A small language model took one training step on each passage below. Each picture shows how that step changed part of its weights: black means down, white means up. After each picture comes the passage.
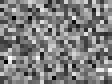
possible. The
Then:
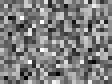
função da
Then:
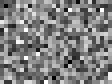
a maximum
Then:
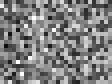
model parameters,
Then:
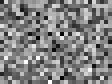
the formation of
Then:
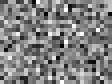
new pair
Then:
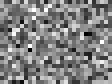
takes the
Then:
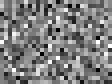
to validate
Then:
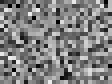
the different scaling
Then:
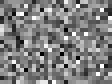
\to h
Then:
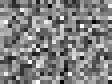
Por otro
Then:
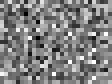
$\gamma$ of
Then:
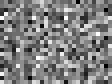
{\em Journal
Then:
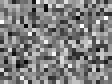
dana yang
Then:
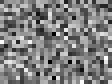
of change of
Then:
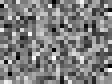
Inondations à
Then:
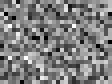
never observes
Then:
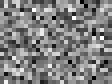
$t$ to
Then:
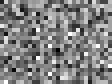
the two.
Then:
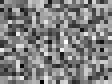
these functions by
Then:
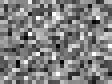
Bir olim
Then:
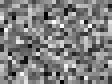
a lattice
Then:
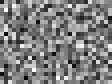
is that it
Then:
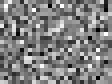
decay rates
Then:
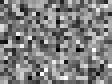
the problem, the
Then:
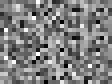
a role in
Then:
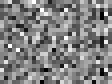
entre outras
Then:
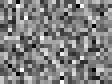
found by the
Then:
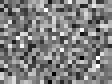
it is shown that
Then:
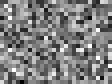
In this case
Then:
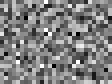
is bounded by
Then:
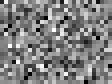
in the main
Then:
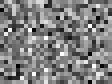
have fixed
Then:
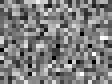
are mostly
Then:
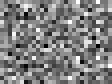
and lactose
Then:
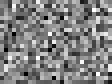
and phase. The
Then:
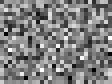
of the beam
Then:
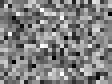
parte, un
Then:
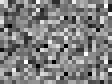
indication of
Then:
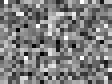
a clear
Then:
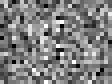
two identical
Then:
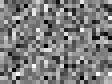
and joint
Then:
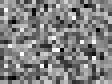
fractions and
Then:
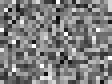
un entorno
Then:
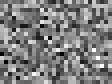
la intervención
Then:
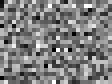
basis as
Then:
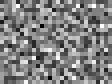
assumed to form
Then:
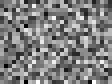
process is defined
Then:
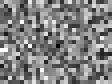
find the best
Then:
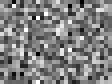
Curves for
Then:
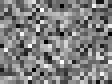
que também
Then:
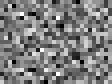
rate at
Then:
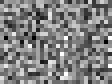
of the DS
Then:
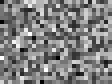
stars per
